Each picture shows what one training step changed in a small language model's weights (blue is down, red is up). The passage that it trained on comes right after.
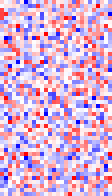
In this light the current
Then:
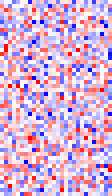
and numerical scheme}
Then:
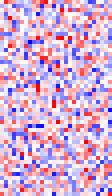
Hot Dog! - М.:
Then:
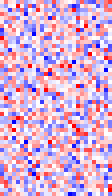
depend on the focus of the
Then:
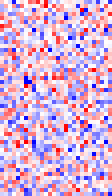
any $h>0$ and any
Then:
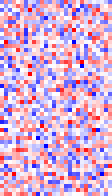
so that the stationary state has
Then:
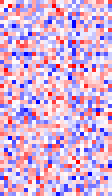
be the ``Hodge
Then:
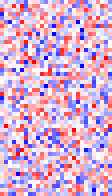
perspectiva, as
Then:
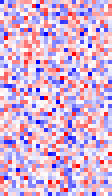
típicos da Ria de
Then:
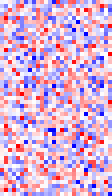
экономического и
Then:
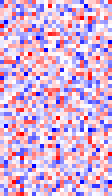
mahoratining yetakchi
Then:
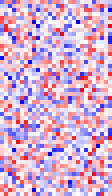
війни; С.С.
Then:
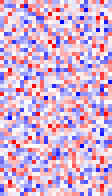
HOZIRGI O
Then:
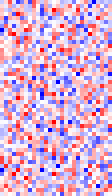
badiiy nutq. -
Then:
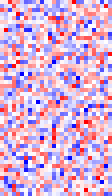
\medskip {\bf Proof of Theorem
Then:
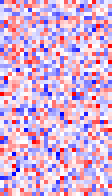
holomorphic noncommutative
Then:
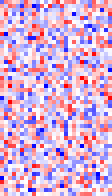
semisimple algebraic group defined
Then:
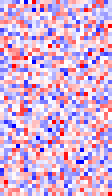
$\Pi(0)$ such that the following
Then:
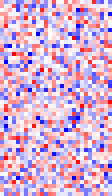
which is randomizing between two
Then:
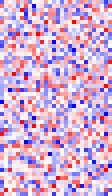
new correlation coefficient
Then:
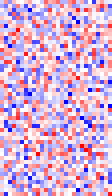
більш довгий
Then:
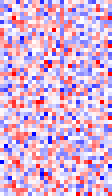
fikrlar ham xalq
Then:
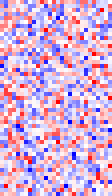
foliations}, Bull.
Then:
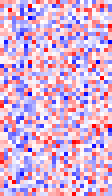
4. Матриця
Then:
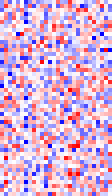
thus proving that all the
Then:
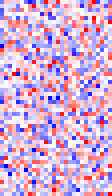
Dienste hatten
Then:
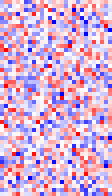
these zeta functions have the values of
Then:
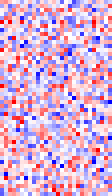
constructions work.
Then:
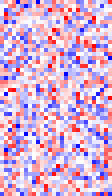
These together imply that
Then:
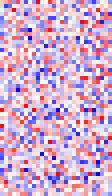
the measurements of course
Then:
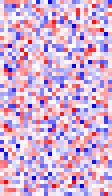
to be the $i\to j$
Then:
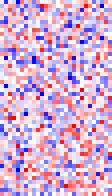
rahbari Pasush da
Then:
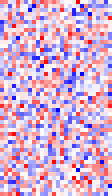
a particular theorem. The shared
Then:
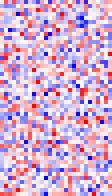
U_j=0$ we deduce
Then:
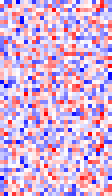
– разновидности
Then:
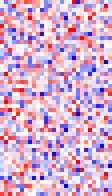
\end{equation} whereas for
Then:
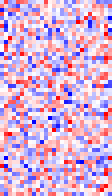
$c \in \langle a
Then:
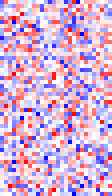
a busca por um momento
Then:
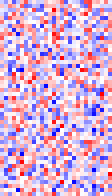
Elektronik) yang
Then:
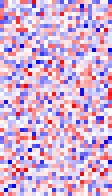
yuqori sifat
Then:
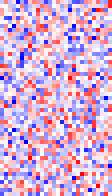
№ 2 Fevral
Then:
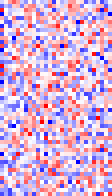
Патона НАН
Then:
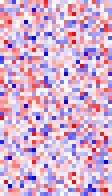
for each $p$ and $\phi$.
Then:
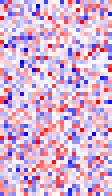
endigina ta'lim
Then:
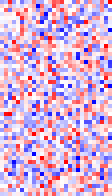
+ \infty & \makebox{
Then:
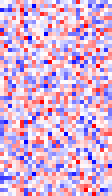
of various functional equations,
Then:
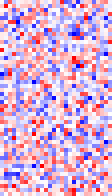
non solo a livello
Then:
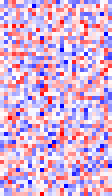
unboundedness is more
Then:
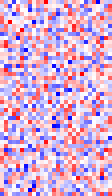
IWR. Due to this
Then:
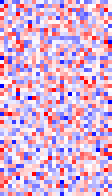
kerak bo‘ladigan
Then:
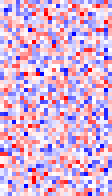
for $1\leq i \leq
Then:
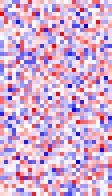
hijos a causa del
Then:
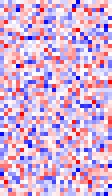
between the phase functions of
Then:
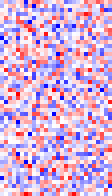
discretized the spatial
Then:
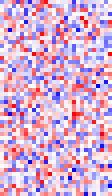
general. However, using the
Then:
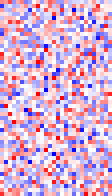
treatment. Therefore,
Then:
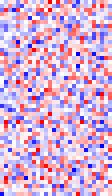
туризм видят
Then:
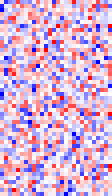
and Turkey in recent
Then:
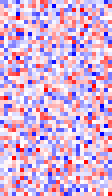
a continuous manner within the
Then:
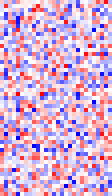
local est hispanophone.
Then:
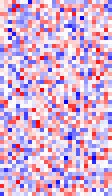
We leave a proof of Theorem
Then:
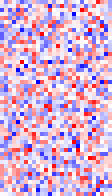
plus importante dans le
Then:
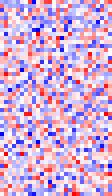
Queiroga, M.,
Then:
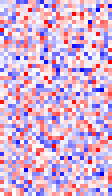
of globalization of
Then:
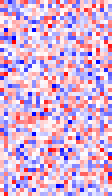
між чоловіком та
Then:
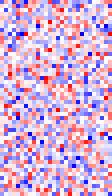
bestätigt dies
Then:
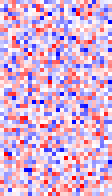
be determined directly by the
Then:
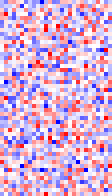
Rica durante el proceso
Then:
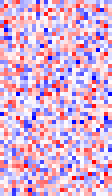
is easy to construct
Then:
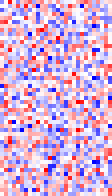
topic. \begin{theorem}
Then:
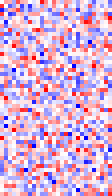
the strain field is the
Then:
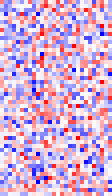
у двух слов,
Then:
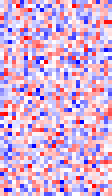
that the total variation
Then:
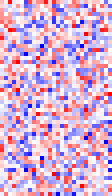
arrows. An object of
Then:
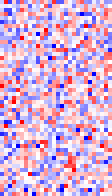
researching whether an
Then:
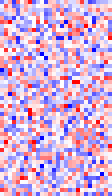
production of amylases
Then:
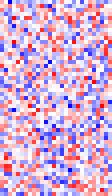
where $\overline {\Sec}
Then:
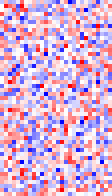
$\tilde{•}$ to denote the
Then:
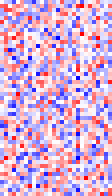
میں موجود
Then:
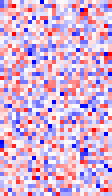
dimensions, the candidate
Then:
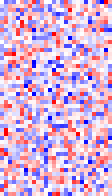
$c>0$ such that
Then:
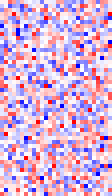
Therefore, it is natural to
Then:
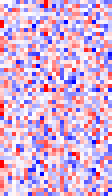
adabiyotlar: 1.
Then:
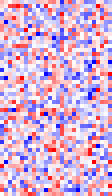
yaxshi gapni,
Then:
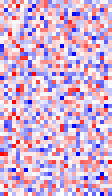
always finitely generated for
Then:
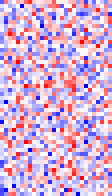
se- bagaimana
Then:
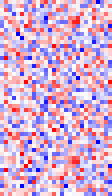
\mathbb{R} \times
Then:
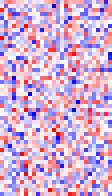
vòng VĐV
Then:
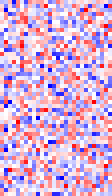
can be described as
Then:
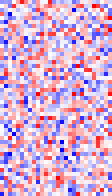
the textual analysis and the
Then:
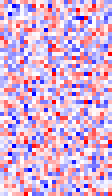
\subset \langle AB\rangle $
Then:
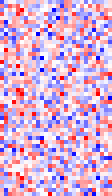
division staat onder
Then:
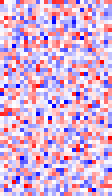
words. We then use it to
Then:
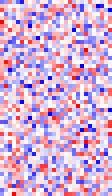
centered] \foreach
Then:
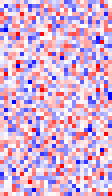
infinite quantum systems
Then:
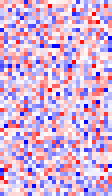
of motion is nonlinear, the
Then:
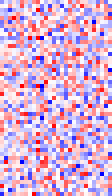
hu hadislar orqali
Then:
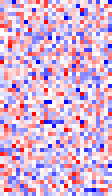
for each $x\in K$ and
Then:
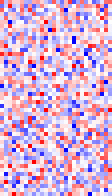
examples are defined on the group
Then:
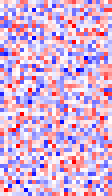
a Laurent series
